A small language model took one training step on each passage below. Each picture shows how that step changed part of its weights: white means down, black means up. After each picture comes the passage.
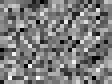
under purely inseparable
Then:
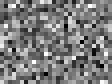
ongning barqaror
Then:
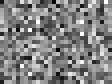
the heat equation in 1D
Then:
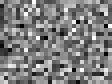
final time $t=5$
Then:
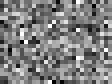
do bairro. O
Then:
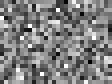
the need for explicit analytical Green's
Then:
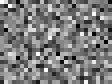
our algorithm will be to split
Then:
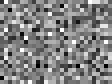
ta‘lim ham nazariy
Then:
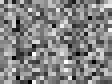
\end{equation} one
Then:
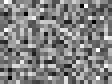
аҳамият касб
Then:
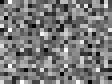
Рейса, А.
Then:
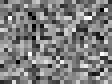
on this topic, see,
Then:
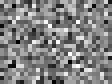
Els que jugaven a
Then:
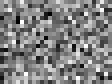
$e$ is a trunk
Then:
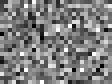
So, $M+\lambda$
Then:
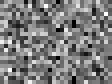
IV групі.
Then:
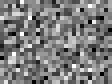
prior mean. Because
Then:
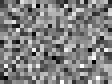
chained methods es fan servir
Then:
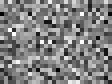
*Subjetividad y
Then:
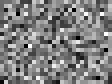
and $B$, respectively in the
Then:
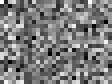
a filtered probability space
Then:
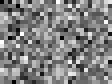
secara terpisah
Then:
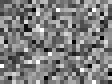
$t,$ we assume it only
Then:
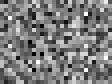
symmetric, yet, could still
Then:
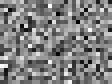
the solution becomes instantly bounded
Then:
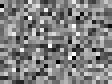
$D$ and every positive integer
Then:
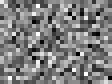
deserves follow-up during
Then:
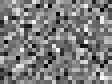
en la que se identifica cada
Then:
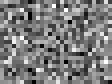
de dados, artigos
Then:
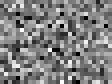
Tagen gefeiert
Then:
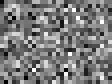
sexo feminino,
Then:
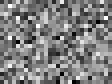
sur les qoutients
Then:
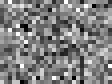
sin las correspondientes restricciones
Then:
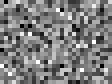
situations, we have $
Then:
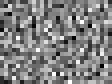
these equations progress is at
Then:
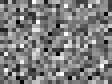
in (29) to each
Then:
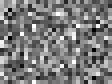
tersebut tentu
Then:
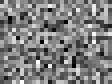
now set the left hand side polynomial
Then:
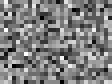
современной науке.
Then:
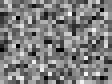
$x$ is denoted by
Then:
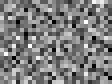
der Fahr- bahn im
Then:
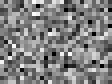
hence \[ (B' \setminus
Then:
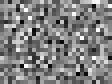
usullar ham asosiy
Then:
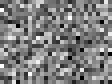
we find for any $t
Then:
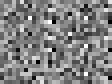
der NS-Zeit
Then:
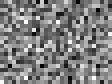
Técnica Particular
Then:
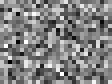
The standard spine $P$
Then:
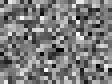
asymptotical roundness for inverse
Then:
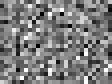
two lower covers $b$
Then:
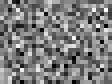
fangsten mellem de
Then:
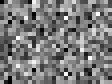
es decir, se interpreta
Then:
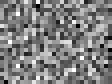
foydali bo'lgan ishlarni
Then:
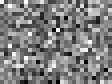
Lie algebras corresponding to the quantum
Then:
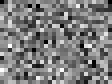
докладов В. Г.
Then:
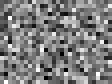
category, with weight poset
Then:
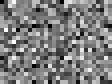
riferimento per tutti.
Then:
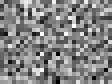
to twin or Sophie
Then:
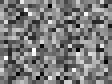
Politeknik Negeri
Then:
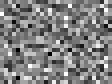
zu Gunsten der
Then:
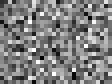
the Skolem Hull in
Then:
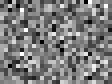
control application, the neighbor set
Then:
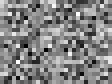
[-\infty,\infty]$ of
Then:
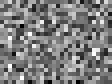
fotografías en las
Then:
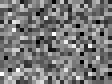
между центрально
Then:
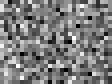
2014 tentang desa,
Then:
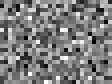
on $\mathbb R^4$,
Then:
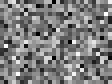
la práctica de las
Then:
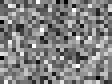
Abstract. We studied the major
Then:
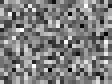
Республики Узбекистан на
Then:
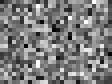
mengatakan bahwa
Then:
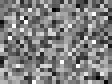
that the order of $\alpha
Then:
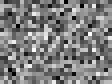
introduced by Calabi in
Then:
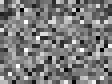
function method for nonlinear programming
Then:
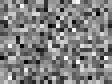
all the entries equal one. We
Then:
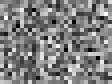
proof of de Shalit's
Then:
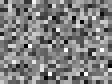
and $\M$ is a
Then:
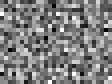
Теория перевода
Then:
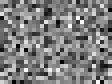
that $u_0$ is
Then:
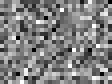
coordinate representing a particular interface
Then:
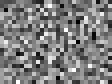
tikkeley Aral
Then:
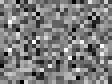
desempenho termo
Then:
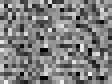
іноземних мов
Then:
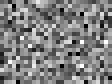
the points $k/N,\,
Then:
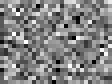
los marcos de trabajo que es
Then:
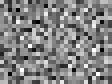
the upper bound of $\|\widehat
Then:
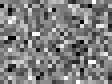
va salmonellyoz
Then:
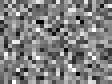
ham yordam beradi.
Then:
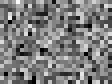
тем, что мы
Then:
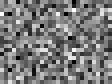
a Difference have been
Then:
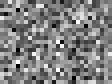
\item The maximum value of the
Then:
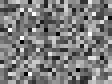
and $\kappa $ (see
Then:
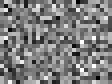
than the time used for the
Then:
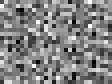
\quad 0 \leq \beta
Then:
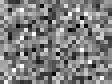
Kantor Urusan
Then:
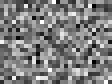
O aparato possui
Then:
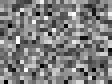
Provincial de Segunda
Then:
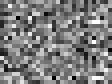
poset) is a set
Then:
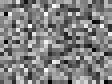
sistemas informatizados a
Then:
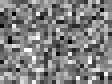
$x \in G$ there
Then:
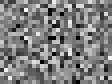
tennis texnikasini
